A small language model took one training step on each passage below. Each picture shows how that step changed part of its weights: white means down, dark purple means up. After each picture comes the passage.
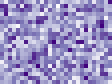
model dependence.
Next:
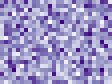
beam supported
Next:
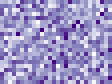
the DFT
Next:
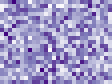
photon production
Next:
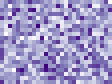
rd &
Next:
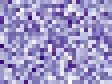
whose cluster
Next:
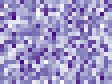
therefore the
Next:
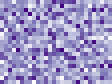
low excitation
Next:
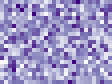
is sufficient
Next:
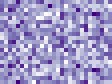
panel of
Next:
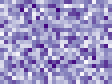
combination is
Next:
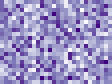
to dilute
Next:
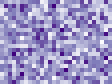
to be considered
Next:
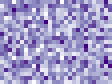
galaxy is due
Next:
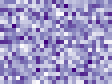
depicted in
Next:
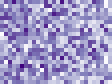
nearly 20
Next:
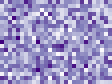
solution has been
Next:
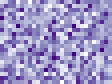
the now
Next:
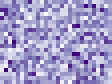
and 1. The
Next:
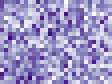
of the recoil
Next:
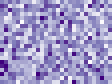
all clusters.
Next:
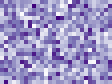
in both forms
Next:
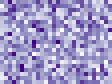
evaluated at
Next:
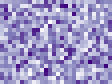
that impurity
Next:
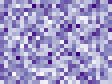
stuctures of
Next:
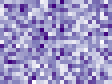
to the main
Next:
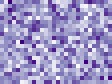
more detailed
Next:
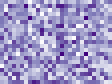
magnetic field and applied
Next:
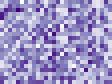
a fixed number
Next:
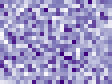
NN$ model
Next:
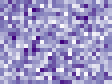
) with
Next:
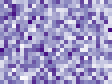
system, the data
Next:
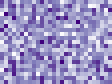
construct the
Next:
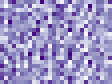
that this result
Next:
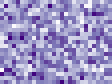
with the core
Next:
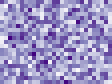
with a full
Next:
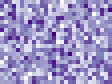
disc at the
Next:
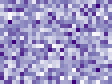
slip velocity
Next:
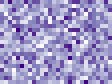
fact that part of
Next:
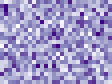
per partial.
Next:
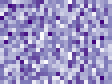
and therefore
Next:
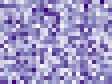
in every
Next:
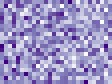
the bandwidths
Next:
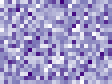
shifted and
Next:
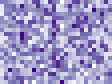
to a safe
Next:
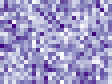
A Noise
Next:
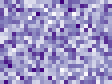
the same, if
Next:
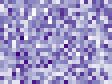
study of the field
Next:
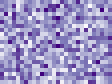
denotes the
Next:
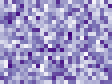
whereas that shown
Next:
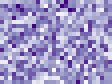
its overall probability
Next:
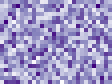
the partition
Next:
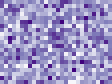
do they compare
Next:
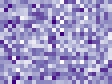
applications, such
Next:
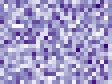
$E$ in
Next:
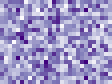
on hole
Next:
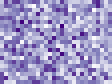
able to
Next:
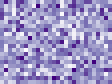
positron in
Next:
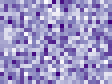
From the
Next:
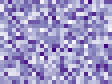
behavior across
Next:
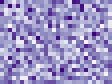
shell models of
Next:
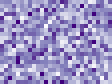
the metric
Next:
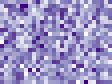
as the energy above
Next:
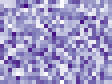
the red
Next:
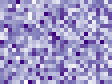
radiation but is
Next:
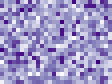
beyond which
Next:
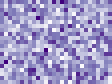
I)$. Using
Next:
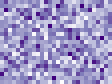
We aim to
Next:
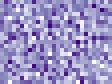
and allows a
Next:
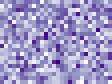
energy (or surface
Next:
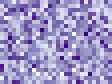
is shown in
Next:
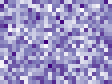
known, one
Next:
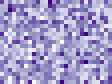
of CP
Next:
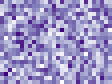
the optimal
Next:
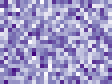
whether the
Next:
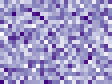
difference is
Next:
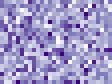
Moreover it
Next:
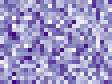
particular, the
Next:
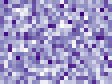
roots of
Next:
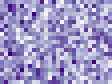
in general, for
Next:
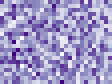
the beam
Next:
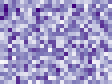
approach. As a
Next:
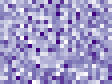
} { Based
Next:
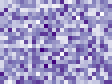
a structured
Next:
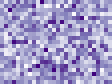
The path through
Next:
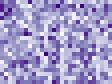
in red.
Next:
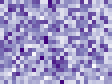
of a disc
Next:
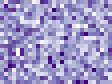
of Classical
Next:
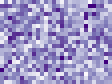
corresponding to a
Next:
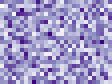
signature of
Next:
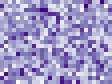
in Table
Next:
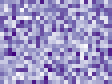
Since the
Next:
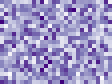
the system is at
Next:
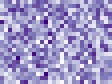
power spectrum was
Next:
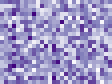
conditions in every
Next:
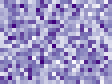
can be described by
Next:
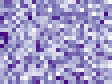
sample. Those
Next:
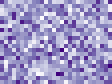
applicability of the
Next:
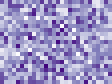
a single element
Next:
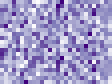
\rightarrow \int
